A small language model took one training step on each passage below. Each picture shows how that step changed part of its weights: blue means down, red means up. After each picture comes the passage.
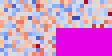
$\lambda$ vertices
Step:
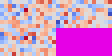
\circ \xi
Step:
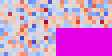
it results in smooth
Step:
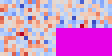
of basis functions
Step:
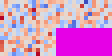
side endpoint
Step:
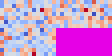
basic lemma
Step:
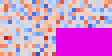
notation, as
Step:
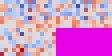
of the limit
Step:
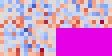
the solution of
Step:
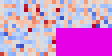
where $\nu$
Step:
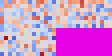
Delta sequence
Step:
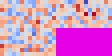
is a finite function
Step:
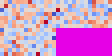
seen that
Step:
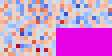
important and
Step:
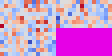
this paper is to
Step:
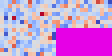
SIM &
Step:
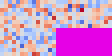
a standard
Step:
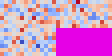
point out a
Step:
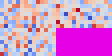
The converse to
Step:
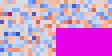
one-dimensional space
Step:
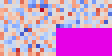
optimization of the
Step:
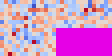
produced by
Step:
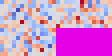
this section, we
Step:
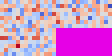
not appear
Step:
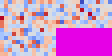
that \[\eta
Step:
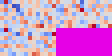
y) \geq
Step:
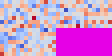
R$ and
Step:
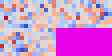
algorithm for converting
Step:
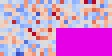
also semistable
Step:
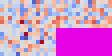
is at least
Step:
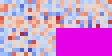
of W, this
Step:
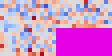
component of
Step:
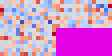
exists a fine
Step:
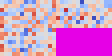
be of {\em
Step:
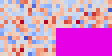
the cost function
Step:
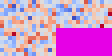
$t$ sets
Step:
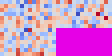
of vertices of
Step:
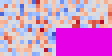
to the invariant
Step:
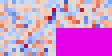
\item By
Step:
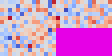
is on the right
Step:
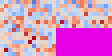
the objects
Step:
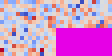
let $a
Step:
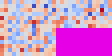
is completely
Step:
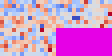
$r$ is
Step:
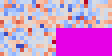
$K$ is
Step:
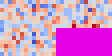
distributions of
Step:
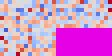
well since the
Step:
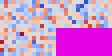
less obvious
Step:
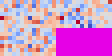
is given by,
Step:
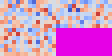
a maximal
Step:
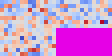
step in the
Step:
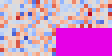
to be true
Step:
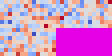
chains, the
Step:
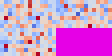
x} \in
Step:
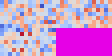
three problems are
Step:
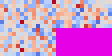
with respect to elements
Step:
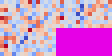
is used. This
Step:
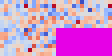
motion of
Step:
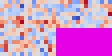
the $r$
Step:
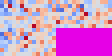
x \leq
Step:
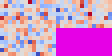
that for each
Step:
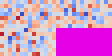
that are not of
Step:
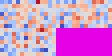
The canonical
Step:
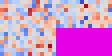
convex ring
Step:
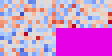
be the intersection
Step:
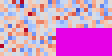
examing both
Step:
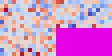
more complicated
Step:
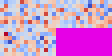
limiter in
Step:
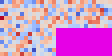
through as long
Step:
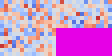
probability, then
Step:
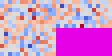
point distributions.
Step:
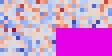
In particular, as
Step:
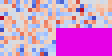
given in Section
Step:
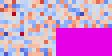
M)$. This
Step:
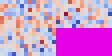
of series
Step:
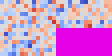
respectively. Let
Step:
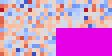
of subsets
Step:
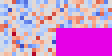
C$, which is
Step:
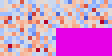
and for all
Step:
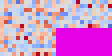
for a rational
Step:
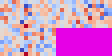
function for his
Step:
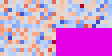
because it has no
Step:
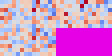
are negative
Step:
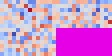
maximum at
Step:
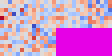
are sufficient,
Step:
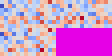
& & \rightarrow
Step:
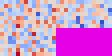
the height of
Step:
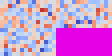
a numerical
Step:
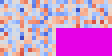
in the proof of
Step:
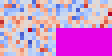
$Q$ to
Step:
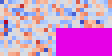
This quote is
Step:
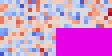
of $\alpha$.
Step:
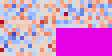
degree $6$
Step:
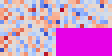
large deviations
